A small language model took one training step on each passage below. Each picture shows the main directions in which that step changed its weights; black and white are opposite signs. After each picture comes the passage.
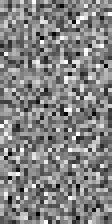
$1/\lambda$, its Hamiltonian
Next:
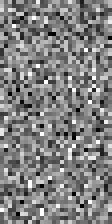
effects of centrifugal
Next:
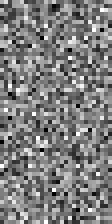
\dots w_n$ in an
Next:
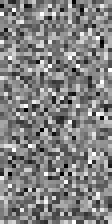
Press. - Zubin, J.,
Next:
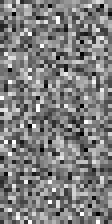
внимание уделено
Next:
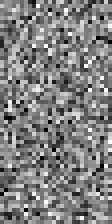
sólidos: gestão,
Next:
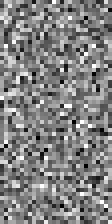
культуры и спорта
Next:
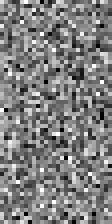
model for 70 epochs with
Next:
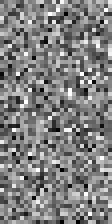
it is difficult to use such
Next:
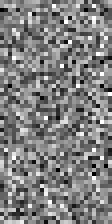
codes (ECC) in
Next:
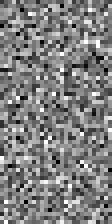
values is not really surprising.
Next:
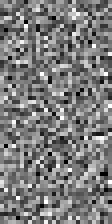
four solid partitions of
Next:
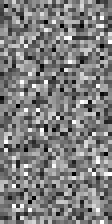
where $\varphi$ is the solution of
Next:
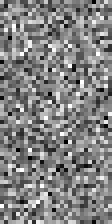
new emergence at the center of
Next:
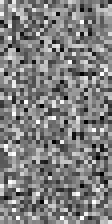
in problem class \( \mathcal{C}
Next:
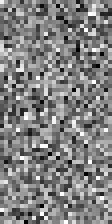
enhancement of ND events
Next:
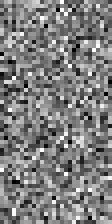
milestone in computational analysis
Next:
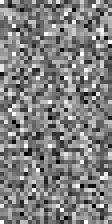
следует создавать
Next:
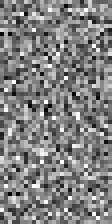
natijasida kelib
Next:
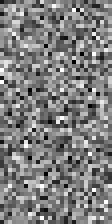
of magic, even though
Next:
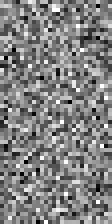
by a known PSF to
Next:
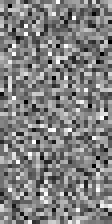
instead of another. A
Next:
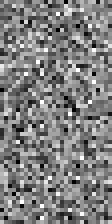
exists a function $q\colon
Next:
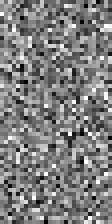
1-morphism we endow it
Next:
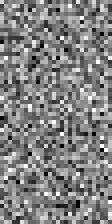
и деятельности, и их
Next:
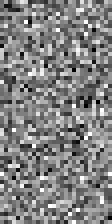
simplify its notation to
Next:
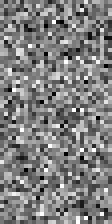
(nume augurale),
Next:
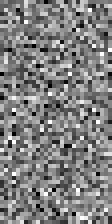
manifold of dimension $n$,
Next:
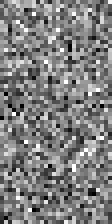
receiver. The probe laser
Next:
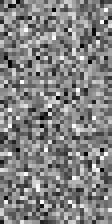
\le t_2 \le \dots
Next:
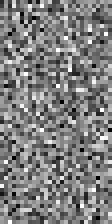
M16 model aligns well with our
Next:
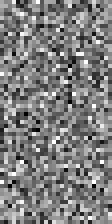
Sobolev space of order
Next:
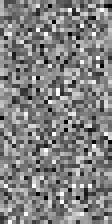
hF.$$ \section{The subspace
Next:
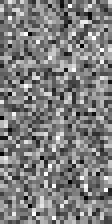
bo‘lgan payvandlash
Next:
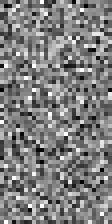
(stat): classic statistical
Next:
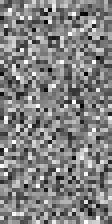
almashish va yangi
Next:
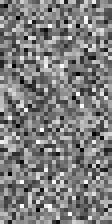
Rossiya GTA,
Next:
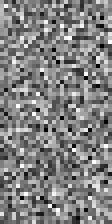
where $\gamma$ is a function of the
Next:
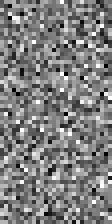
spectral measures follows by further
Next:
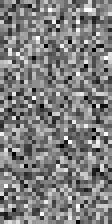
orasida xarita bilan
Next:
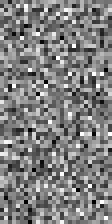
$M$ is of constant holomorphic
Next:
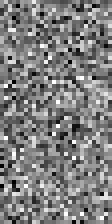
in \cite{snow}, the
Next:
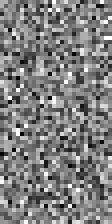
is coherent and $\gr A$ its
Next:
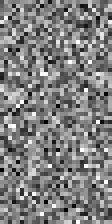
two spins in a block,
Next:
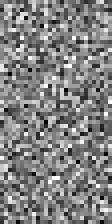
that what one really would
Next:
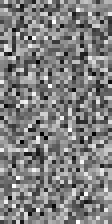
of the tangent map associated to
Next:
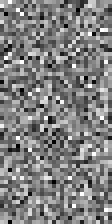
are nearly associative,
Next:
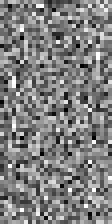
now lies in a (011)
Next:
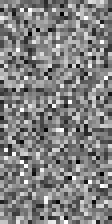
fiziologik reaksiya
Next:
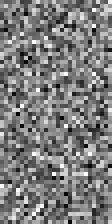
level violations. Given
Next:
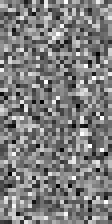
obtained as a deformation of the model set
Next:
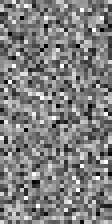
trigonometric identity that
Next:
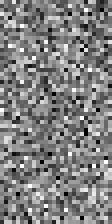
OKB semptomlarını
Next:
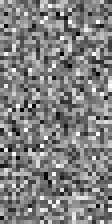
in the first sector. On the other
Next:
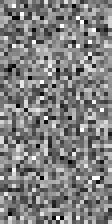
one-dimensional case. Suppose we have
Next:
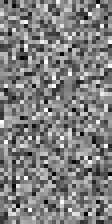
solutions in the manner of the
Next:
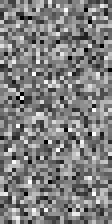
semidirect product $$ \R
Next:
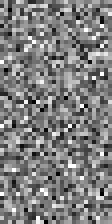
resulting with an increase in the rate
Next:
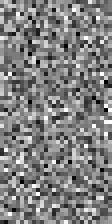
vortices. In addition
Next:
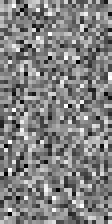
associated exact eigenfunctions
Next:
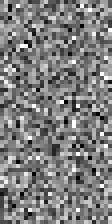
focus on earth science
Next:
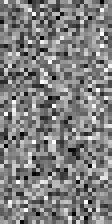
$n=5$ to the range
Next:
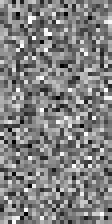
which forms two $\SU(2)$
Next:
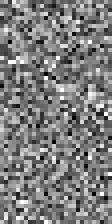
relevant for use-cases in
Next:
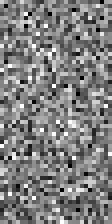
деган ғояни
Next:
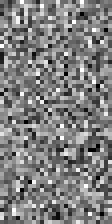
coefficients satisfying $\mu
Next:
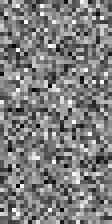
edges, rather than on
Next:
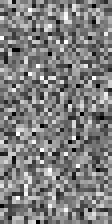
the drastic changes of the
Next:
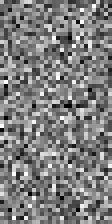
переговори не
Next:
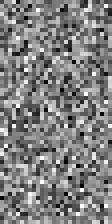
bo'lib, ular bir
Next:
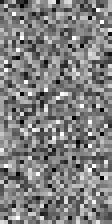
hole FS size,
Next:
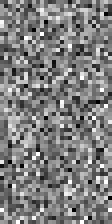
to 0. (iii) when
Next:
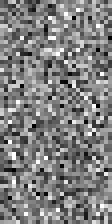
in (\ref{ageuniverse}).
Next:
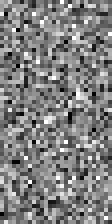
è necessario studiare
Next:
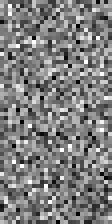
$(M \sqcup X,g_t
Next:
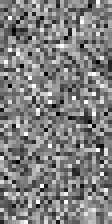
Jadida, Yusupbekov
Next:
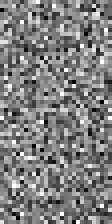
does not have recommendations in
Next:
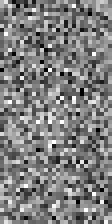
Electrode 0 is kept at
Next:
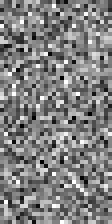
that behaves like
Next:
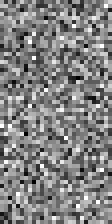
$\mathcal{G}$. In this paper, for
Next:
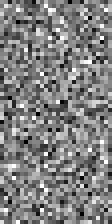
analyzer (VNA)
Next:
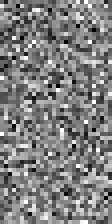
mental indígena como
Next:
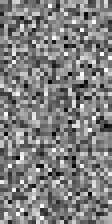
the occupation density, as well
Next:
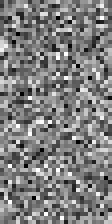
tensor $N$ are said
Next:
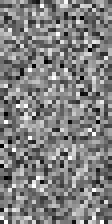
of two images, ranging from
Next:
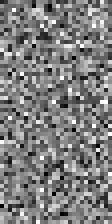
can bottleneck AI
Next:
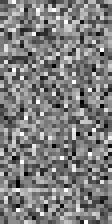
kronis dialami oleh
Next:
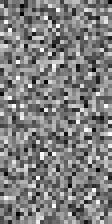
the rotation of substrate about
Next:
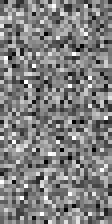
is so rapid that a monograph
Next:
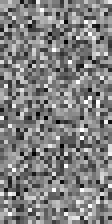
between the symmetry energy slope
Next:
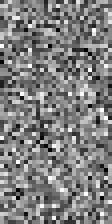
falsify certain
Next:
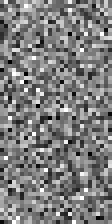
determined. \textbf{c}
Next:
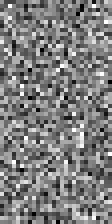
exponential sequence $$ 0\to
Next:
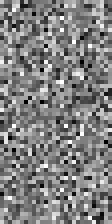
Theorem \ref{t:3},
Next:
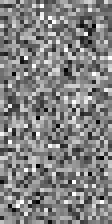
on domain walls. These
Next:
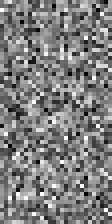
concludes that the formation region for
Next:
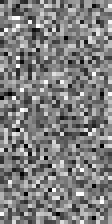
земельный налог,
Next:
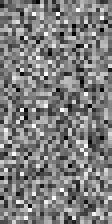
corresponds to~$\sigma$, the
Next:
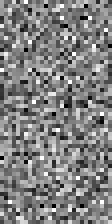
далеко не завжди
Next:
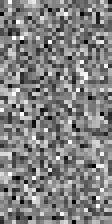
support. The largest deviations
